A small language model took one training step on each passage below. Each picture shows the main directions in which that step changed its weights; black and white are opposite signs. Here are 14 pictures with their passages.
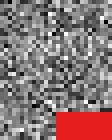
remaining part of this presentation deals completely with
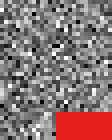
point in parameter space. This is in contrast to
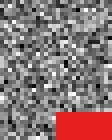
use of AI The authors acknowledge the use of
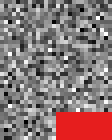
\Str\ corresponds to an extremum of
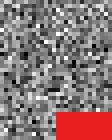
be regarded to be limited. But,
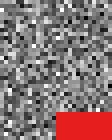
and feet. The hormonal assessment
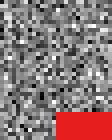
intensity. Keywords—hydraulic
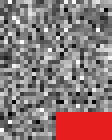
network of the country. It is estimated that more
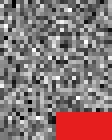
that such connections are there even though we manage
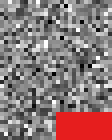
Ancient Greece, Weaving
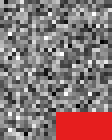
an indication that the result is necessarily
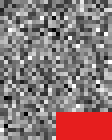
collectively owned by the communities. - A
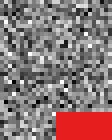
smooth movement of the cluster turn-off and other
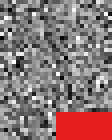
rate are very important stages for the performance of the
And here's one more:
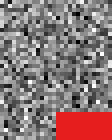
longitudinal velocity $u$ (g), and
